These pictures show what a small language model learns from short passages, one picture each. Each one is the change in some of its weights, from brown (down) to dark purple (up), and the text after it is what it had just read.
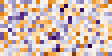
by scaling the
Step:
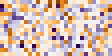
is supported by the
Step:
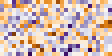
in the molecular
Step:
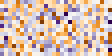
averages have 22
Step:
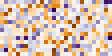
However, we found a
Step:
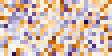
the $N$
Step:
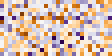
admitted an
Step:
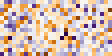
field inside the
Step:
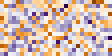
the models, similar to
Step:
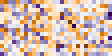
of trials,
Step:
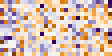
frequencies as
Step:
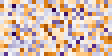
the Solar
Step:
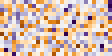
also be applied to
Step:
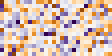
are constant and can be
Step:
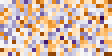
not involving any
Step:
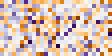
already provides
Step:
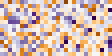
extend the maximum
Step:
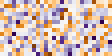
that at the massless
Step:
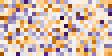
the scheme has
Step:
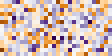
Alternative for
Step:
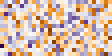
is differentiable on
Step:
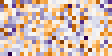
and the present work.
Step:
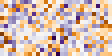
the diagram of
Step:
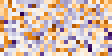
overview see
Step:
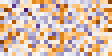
vac} ,
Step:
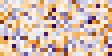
Fit in VO
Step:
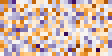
equation of the reference
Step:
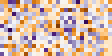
of having a
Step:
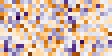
as apposed to
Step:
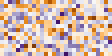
from the lower energy
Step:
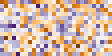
and contains four
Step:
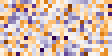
the incident
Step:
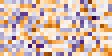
circle with a
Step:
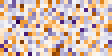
be derived only if
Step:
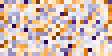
between them are
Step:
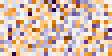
learning. This
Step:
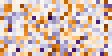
M_r $ is
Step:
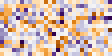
a QPT
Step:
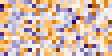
is consistent with our
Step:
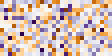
Indeed, this
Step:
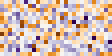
also consider the linear
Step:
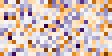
its nature.
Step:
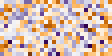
an important operation
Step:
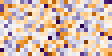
radio observations,
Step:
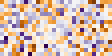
contains a significant
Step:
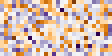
for each image.
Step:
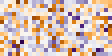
energy which now differ
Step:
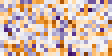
entire graph
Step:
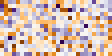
and distorted right
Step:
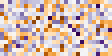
extent. We
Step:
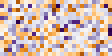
restricted to
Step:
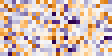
that the low frequency,
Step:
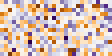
This equation holds for
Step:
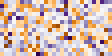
internal field in the
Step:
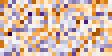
equations of the two
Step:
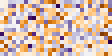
table contain the same
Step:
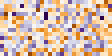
forms coming
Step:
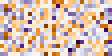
temperature range $T
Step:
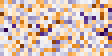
The discussions and
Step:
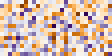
Evaluations &
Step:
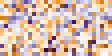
the different characteristic
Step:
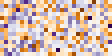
the wave function is
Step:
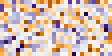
is consistent for
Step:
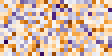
well the cosmic
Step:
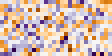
for the halo
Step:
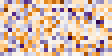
length of the separation
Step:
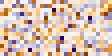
$MH$ also
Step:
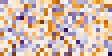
used topology in
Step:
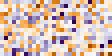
We define the local
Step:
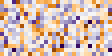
as they reach the
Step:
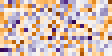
(which have a
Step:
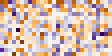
of pion and
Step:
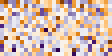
of these configurations
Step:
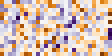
as can be seen
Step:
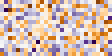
designed the Si
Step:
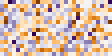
user that was
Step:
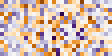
features, but at
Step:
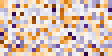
approximate {\it
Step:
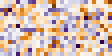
particles with relative momentum
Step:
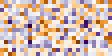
different spectra for the
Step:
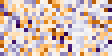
lines are the separate
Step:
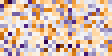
offer faster
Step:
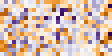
b}) blue
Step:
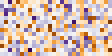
are well tracing
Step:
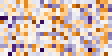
Among the
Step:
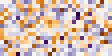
not just on
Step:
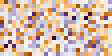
of this particular The first
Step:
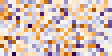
photon S matrix.
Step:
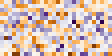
to represent various
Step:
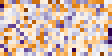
and will be considered
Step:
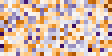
interface is done
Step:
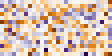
Final experimentation
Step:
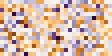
solids in
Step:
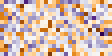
consumption and
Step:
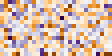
of width parameter
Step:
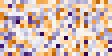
form the independent
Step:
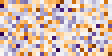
estimated in a
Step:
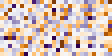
Tore Supra
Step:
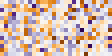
threshold is
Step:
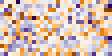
the spectrograph
